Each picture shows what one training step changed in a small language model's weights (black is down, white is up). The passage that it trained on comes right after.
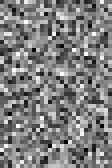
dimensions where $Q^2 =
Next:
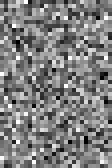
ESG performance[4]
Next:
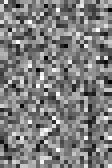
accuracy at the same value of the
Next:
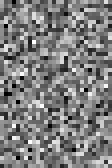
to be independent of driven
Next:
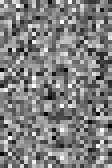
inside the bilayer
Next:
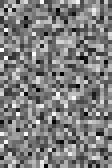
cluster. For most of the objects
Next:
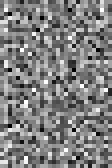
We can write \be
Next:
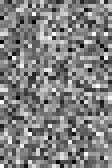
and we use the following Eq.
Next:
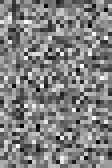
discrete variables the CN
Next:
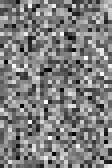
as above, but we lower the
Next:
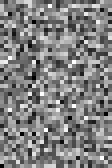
a mechanism to lower the relic
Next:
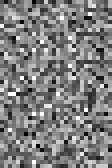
weighted degree distribution), and
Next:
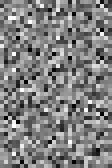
ever in our young
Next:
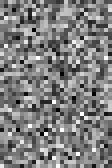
to point out that one needs
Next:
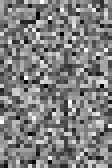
{\em Logic and
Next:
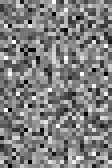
\mustar{} derived from
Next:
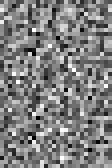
is independent of the current and the
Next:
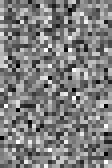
estimating the distance to
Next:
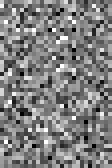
surrogate models ($k
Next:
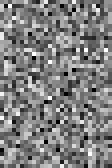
error estimates no definite dependence on
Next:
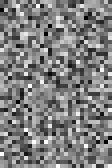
clearly appear for SAP
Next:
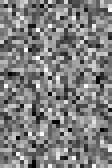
{journal} {Journal of
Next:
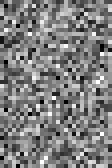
of the intersection locus which
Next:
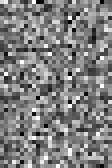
dirty price of these
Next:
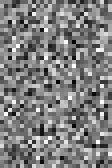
in solar units. The fit
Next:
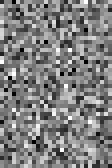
deviation of more than one in
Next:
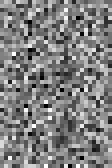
\end{result} We
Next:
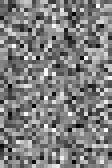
In that case, the global
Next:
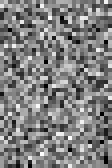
significantly different as shown in Fig.
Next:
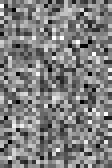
limitations, including but not limited
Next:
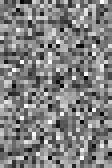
particle near $k_1 z
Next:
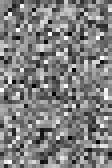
the eigenvalue $|\lambda|$
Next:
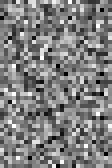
the bird perspective,
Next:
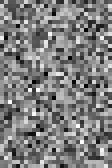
case of the QHE and
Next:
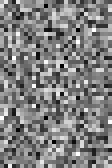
account for the full BHB
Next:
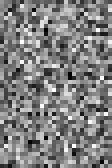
the correct treatment of the
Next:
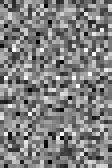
independent of the residual interactions in
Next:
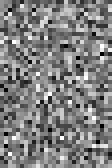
the interfaces typically found in
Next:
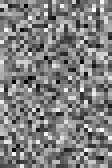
The obstruction to
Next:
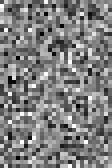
exponents are in good agreement with
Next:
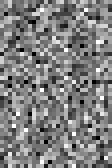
$p^5$ in the
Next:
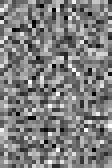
N is the total number of
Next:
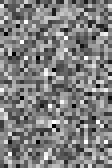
case, the coefficient $\lambda$
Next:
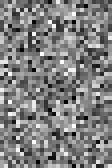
for HL-LHC
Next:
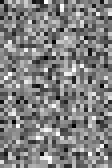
energy-momentum scale of
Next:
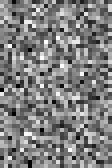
standard model. We assume that
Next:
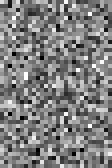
same 405 nm laser was
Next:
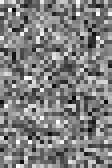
original four-dimensional form.
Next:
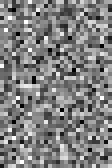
invariant observables with the one of
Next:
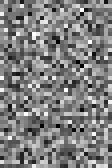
1996), especially in
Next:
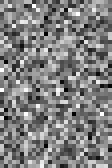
version of the EFT as
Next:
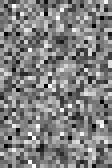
representation of data on longer
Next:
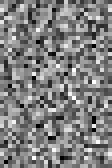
is one of the world's
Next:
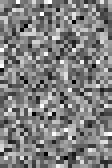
kink even when the shear
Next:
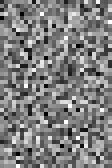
\end{equation} establishing
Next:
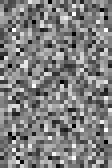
times were 6000 s in
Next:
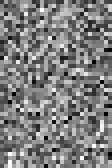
that the intensities of the two
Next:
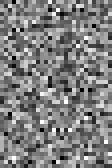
go nonlinear in a way that
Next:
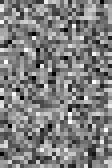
rotation angle $\kappa$ is taken
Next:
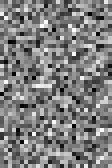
roads and comment the
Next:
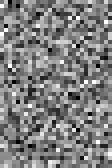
makes the total EM tensor
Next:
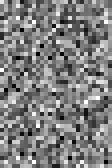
Films Grown on
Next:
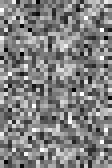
induced superconductivity that is difficult to
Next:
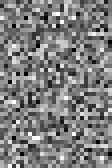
to the 1.6M
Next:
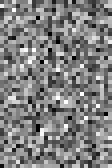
matter interacts to the gravitational
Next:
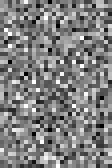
Higgs doublet, $H$
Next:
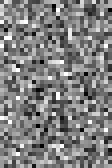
spectrum is symmetric with respect to the
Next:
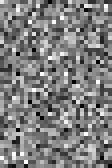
of observation in this season
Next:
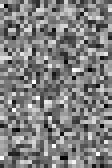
where traditional calculations predict
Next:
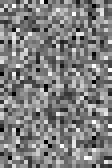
known as nonclassical state.
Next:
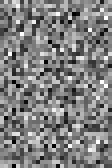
maximum of 7.5 dB
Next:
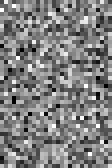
and a regularizer.
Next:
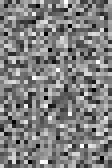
simple and intuitive
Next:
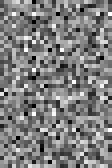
electroweak scale. In
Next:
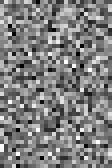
measurement had the effect of decreasing
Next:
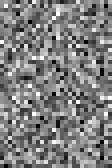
D branes and other extended objects
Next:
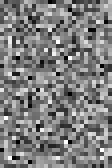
as a manifestation of
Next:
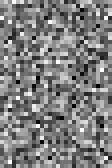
the magnetic field strength $B$
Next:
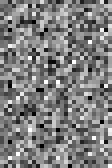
and are closely related to charge
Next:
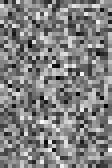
a gap using the fact that the
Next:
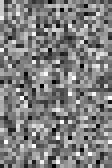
likely LHCb would not
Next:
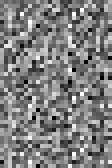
spins gradually rotate
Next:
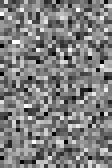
networks and why they might
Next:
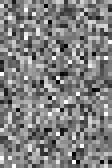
effective elastic constants of some
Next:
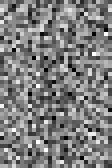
is applicable to distributions with an
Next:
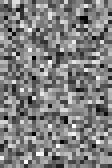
a turntable 10 meters
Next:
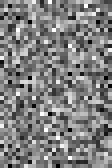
and Lhommet,
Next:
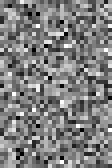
assuming a constant SFR we
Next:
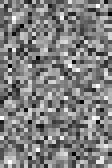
in the same direction as the
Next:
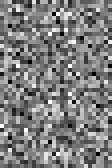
Weimann, J.
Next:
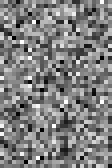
XRBs with reported evidence
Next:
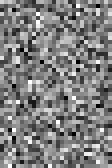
in a two-mode \\
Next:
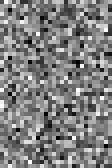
Our results indicate a need for better
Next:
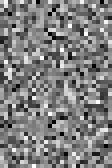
in cylindrical
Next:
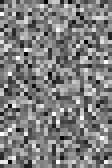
connections present in most of
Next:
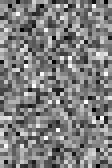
The second sum is finite and has
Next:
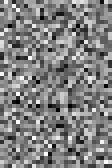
relation. We discuss possible extensions
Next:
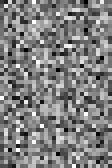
Sean Kinkade
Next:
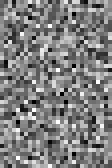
the state no spike to
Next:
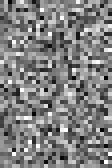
however noted that given the symmetry
